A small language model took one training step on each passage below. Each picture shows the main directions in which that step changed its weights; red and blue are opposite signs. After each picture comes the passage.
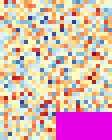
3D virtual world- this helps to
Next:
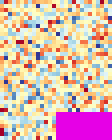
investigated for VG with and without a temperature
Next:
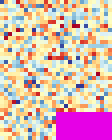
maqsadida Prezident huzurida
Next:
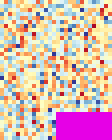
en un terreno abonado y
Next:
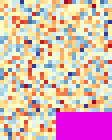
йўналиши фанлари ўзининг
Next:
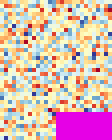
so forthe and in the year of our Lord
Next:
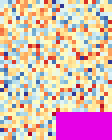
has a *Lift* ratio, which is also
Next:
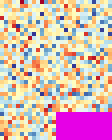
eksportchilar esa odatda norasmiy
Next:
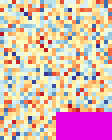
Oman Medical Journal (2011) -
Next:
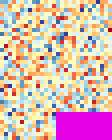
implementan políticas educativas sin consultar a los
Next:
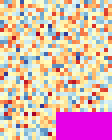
olinadi. 3. Har bir
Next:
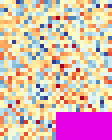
نموذج إداري
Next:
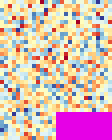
yang menganggap bahwa hukuman yang
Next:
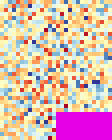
reduction of pyretrolone of insect
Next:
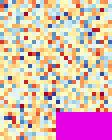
Декарта розбудувати
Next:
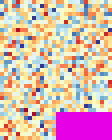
AND VALIDATION FOR RUCAPARIB
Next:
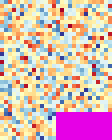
the product is no longer circulating in the
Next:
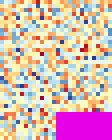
instrumentos analíticos para valorar su
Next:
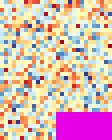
[14]. This is thought to occur because of
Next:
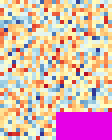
a dose correta determinava se uma substância
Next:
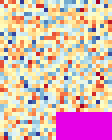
tayyorlashning asosidir. O'quv
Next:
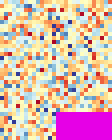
Sistema de Creación Intelectual
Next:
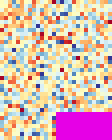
los principios POSI. La mayoría
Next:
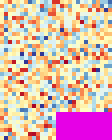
psychology module. In this cohort,
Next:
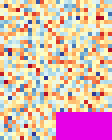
emas, insonning mazkur bilimni
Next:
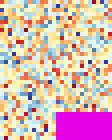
(nodes), consistent with the standing character of
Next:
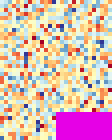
using whole slide images, and highlight the different ideas
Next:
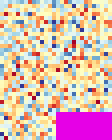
sonic interactions in a musical work create a
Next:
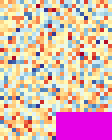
rivojlantirish jarayonlarida pedagogik-psixologik bilimlarning
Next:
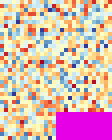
of origin in explaining the relationship between Halal
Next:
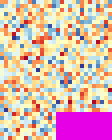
wall (if they liked it), or
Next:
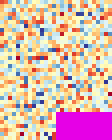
Haotian, Chunyuan
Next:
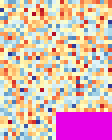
in Rapid Mode to obtain paired
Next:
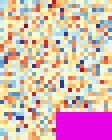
solar power exploitation into the international clean energy
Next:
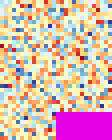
order and zero order. 1-8 weeks
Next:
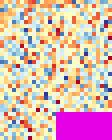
клієнта (особи, що
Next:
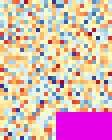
fuzzy normal subgroup of G.
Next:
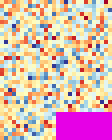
13. Nurmatova, F. B.
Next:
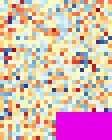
to State governments; revenue from the
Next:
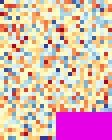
ham kuzatilishi aniqlandi.
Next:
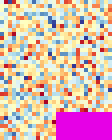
mujeres, la igualdad de
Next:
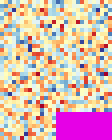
the RHS, the first and third terms
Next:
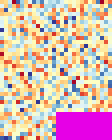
como ferramenta de ensino.
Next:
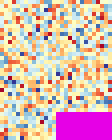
рационально использовать природные
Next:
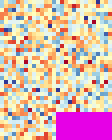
cannot conclude a causal relationship from correlation
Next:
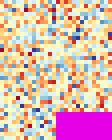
texnologiyalardan foydalanish” // Ilm
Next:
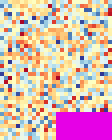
nastavnika Lutfi.
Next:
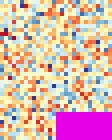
Coherent X-rays in the Water
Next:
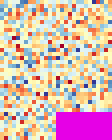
to reconstruct a consistent ship-based
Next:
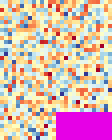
of Natural Sciences of the Khorezm
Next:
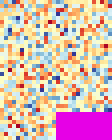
подхода. Ключевые слова:
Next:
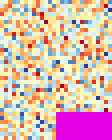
performance, satisfaction, and behavioral intentions
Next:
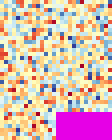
yoki adabiy asarlar qahramonlariga
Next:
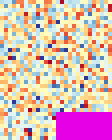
фізичної підготовки
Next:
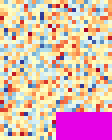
was removing the clinging rice. He
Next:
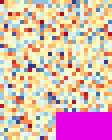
COE of Flow Dynamics Lecture
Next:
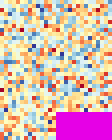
the Magna Carta in 1215, which
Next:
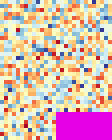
such determination after the GPA of raw
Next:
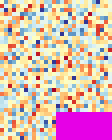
It is an essential part of the immune system because
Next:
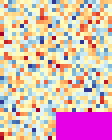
also involved for the purpose of fast dynamic power
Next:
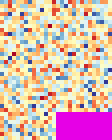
the absence of mother, father was taken as
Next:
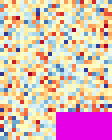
и подкреплена ими для
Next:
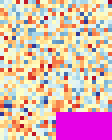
FARHOD D, ARYAN Z.
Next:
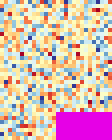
as Voluntary Sensors: Spatial Data
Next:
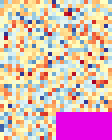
of meso and macropores and (ii)
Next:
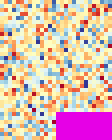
after the null hypothesis is rejected based
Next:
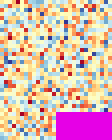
y diciembre de 2015 en la consulta
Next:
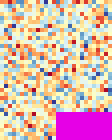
group. Results showed increased levels of total
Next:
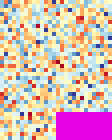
l'Inde montrent que la
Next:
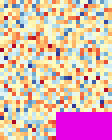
partir da orientação do farmacêutico é
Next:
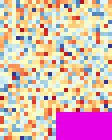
higher education and advance skills motivate countries towards development
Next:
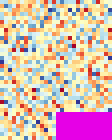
e TP116 Multilayer
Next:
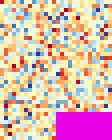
provide a unique opportunity to combine project
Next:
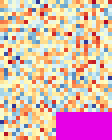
bir qatorda ilmiy ijod bilan
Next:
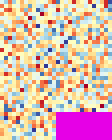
preguntamos: ¿qué sucedería
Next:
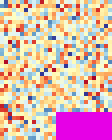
some duplicated circles had to be
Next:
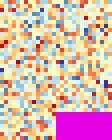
to support a family. They are typically
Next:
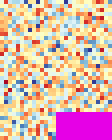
this article. The stability and convergence of the
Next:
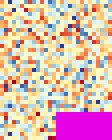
in the amount of sulfuric acid needed
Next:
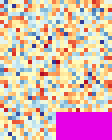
The poem consists of 28 verses divided into
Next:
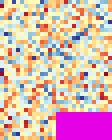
отсрочка исполнения —
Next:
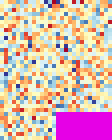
optimization (PSO) and grey wolf
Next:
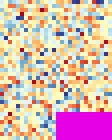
roles. All but two of the profiled
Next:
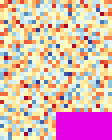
gap by changing the chemical composition without a significant
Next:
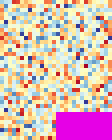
a la difusión de investigaciones sobre el
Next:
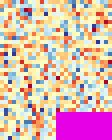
de energía dirigida refleja la
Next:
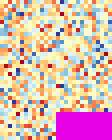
the culture of Turkic peoples are
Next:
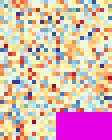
(2002) se genera entonces como
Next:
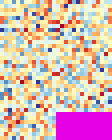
уже с появлением первых
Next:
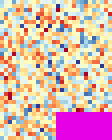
manifold stakeholders have only been analyzed to a limited
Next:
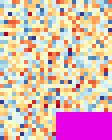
Globo. In: LOPES,
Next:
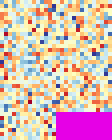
направленные на реализацию
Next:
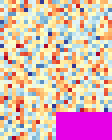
va miqdoriga ta'siri.
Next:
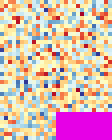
по реализации Концепции развития системы
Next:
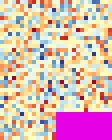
valor simbólico daquele lugar.
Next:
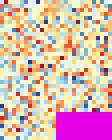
1 abr. 2021. Disponível em:
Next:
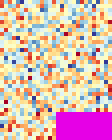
AFB prevalence in Kohat Division is
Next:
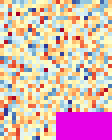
environmental issues. This review addresses these gaps by
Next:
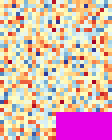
transdisciplinary research projects could be best developed.
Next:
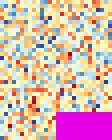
YKL-40 is an acute phase protein
